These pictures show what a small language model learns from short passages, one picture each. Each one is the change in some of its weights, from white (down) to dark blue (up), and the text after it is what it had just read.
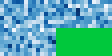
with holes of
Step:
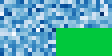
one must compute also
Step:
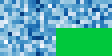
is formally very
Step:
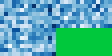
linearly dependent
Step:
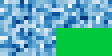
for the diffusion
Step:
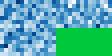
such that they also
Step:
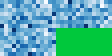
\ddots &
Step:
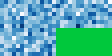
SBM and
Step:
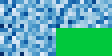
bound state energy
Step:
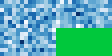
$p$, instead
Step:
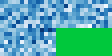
a fundamental problem considered
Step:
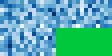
point of the process
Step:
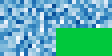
is the capacity
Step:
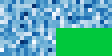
and fluxes,
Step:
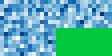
allowed for
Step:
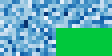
we have checked
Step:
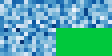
single vector field,
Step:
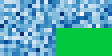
The result of this
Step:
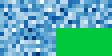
being pursued
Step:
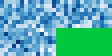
that we are
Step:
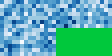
geometric quantity.
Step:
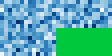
the morphology
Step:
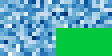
the following form:
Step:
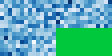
is produced.
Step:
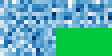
return to
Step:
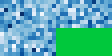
system. However,
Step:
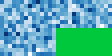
bonds which
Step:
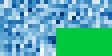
heating of the
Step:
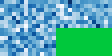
in the separate
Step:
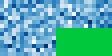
euro to
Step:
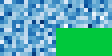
our restriction
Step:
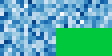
here, comparing
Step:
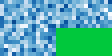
masses. If
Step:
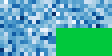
{\it steps}
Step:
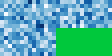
$0 \leqslant
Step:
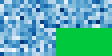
eigenvalue since
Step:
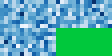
strings in the
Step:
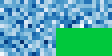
the array in
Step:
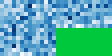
Control via
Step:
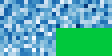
which is indeed
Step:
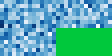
grading is an
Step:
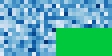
is listed in
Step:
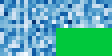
large hexagonal
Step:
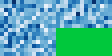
flow past a
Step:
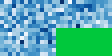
prompted the
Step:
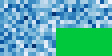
(the boundary
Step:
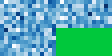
We claim that
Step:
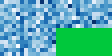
In subsequent
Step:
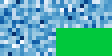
Proposition 3 is
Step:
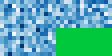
used for modeling
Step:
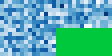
be constructed and
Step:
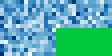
with routing
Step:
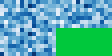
and certain stability
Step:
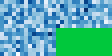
by replacing
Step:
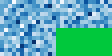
B, C in
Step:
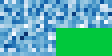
are very close to
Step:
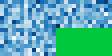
sensitivity study
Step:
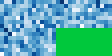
electromagnetic field
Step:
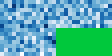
is of trace
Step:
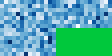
We know that
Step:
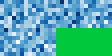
as a ground
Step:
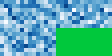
and is given by
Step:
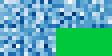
The variation in
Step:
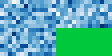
aims to
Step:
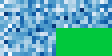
Moreover, the following
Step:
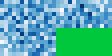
in particular the
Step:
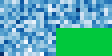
to establish three
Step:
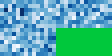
obvious. In
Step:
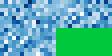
A VLA
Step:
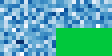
in the spin representation
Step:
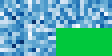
works as
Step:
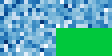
orthogonal projection on
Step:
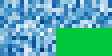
that the convex
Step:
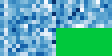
\> set
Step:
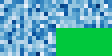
accumulation is
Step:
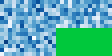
then there are
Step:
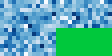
\v By a
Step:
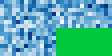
for nearly two
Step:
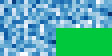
time and set of
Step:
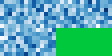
can obtain the almost
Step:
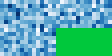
Assume also that
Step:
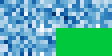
of the operator
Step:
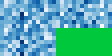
g \rangle
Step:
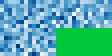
the set of all
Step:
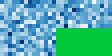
lens space as
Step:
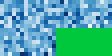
as a result of
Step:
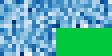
measured mean energy
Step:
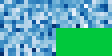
nonlinear polarization response
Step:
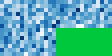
Our basic set
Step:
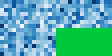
past boundary
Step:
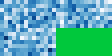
$m$ and
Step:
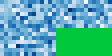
Solving a
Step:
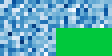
maximum stellar radius
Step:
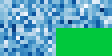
Parameter &
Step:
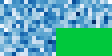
object, for
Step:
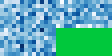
In other words,
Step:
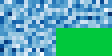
our procedure to three
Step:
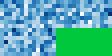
of Theoretical
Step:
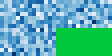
Now extend
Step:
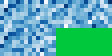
those which satisfies Theorem
